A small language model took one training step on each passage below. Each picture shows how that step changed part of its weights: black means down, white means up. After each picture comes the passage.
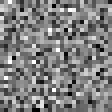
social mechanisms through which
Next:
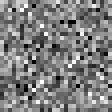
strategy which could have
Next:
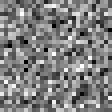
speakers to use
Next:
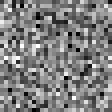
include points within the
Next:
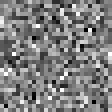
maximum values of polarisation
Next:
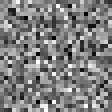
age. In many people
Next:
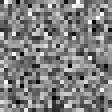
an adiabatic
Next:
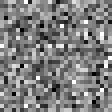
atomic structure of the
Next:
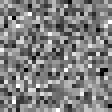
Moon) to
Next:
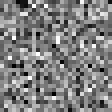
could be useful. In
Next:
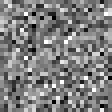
better than that of
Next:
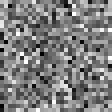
the case of a
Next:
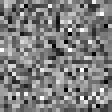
compare the consonance
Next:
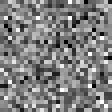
paper reflects a
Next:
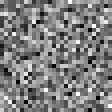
y}{ \partial
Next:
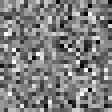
& Not reported &
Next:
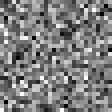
City University of
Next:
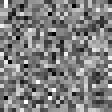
introduces a high
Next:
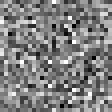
the EU, its
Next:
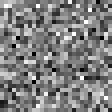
ICON exhibited
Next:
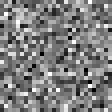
pellet food were
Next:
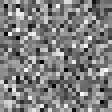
to similar low- and
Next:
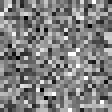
were taken. To
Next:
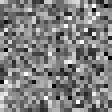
The 10 Dq value
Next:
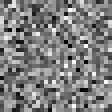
frequency fluctuation in
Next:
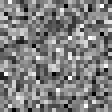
higher accuracy and performing
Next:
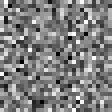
compact profile,
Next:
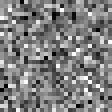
very recently it was
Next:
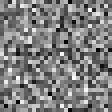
of the tip during
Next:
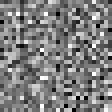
{\bibinfo {title}
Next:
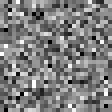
effects of tax structure
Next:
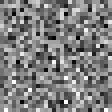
parameter estimation methodology.
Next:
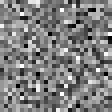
order (order 7).
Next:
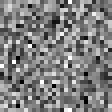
series) or metal
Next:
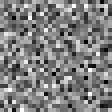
| AOC |
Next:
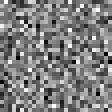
goes from 5
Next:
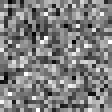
is replaced by
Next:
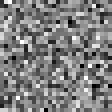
reducing microbial
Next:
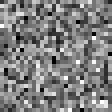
works are discussed.
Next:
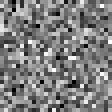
beating pattern in a
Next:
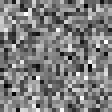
without proper validation can
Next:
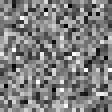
in Qatar showed
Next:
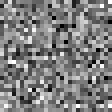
of permanent lower
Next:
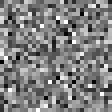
the mapping. This
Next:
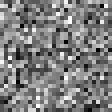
of vortex
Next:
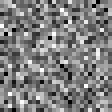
resilience capacity building
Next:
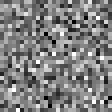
volume into an inner
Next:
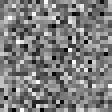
achieved a maximum accuracy
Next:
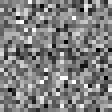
of the scalar field
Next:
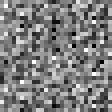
highest energies
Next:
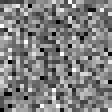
on the quality of the
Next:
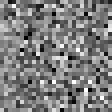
kinetics measured in the
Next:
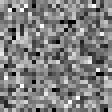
be mentioned what should have
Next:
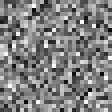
systems raises two broad
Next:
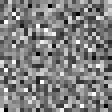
\rangle$ as a
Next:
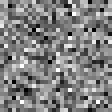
the land area as
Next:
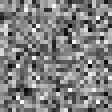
the laser power
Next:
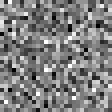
more stable than the
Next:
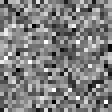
T = \int
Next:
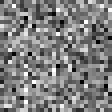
effectiveness and the
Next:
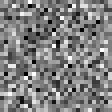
point is that all
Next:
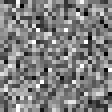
where NLS equation
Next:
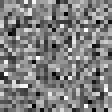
of the accuracy from each
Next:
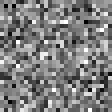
disastrous for
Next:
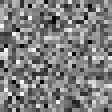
application of a feedback
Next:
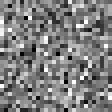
its requested file
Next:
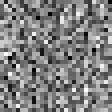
Therefore, the excitonic
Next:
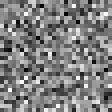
to incorporate ground
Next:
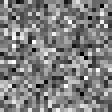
superior vena
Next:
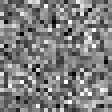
pairs, the red
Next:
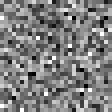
four nearest
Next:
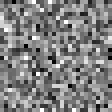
with infinite scattering
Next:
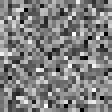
one criterion or
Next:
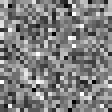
the influence of social networks
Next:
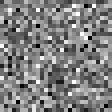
tissues compared with
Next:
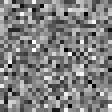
comments were used to
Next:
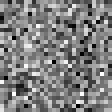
can no longer be
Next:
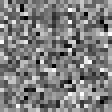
equal to 4.
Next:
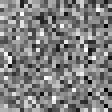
if one were to study
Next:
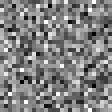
questionnaires were
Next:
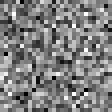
Hubbard U
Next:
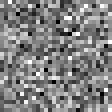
Estimates from
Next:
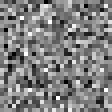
is dilated,
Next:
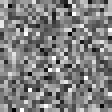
the case provides a
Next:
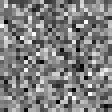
equivalent width to
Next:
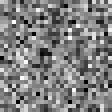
a time $t$,
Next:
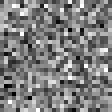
content validation by
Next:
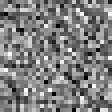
solely as
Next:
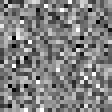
problem can be made more
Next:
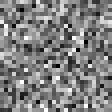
therein). In
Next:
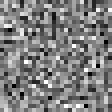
staff members with number of
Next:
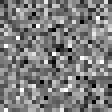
would ask, does
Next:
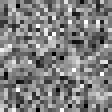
and those thus formed
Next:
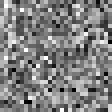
Sri Lanka
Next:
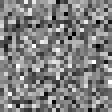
of which are connected
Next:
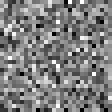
which is a characteristic
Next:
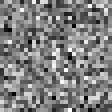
competing interests.
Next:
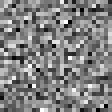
by deploying the
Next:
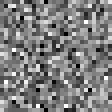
a major virulence
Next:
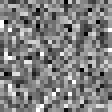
model contains new sources of
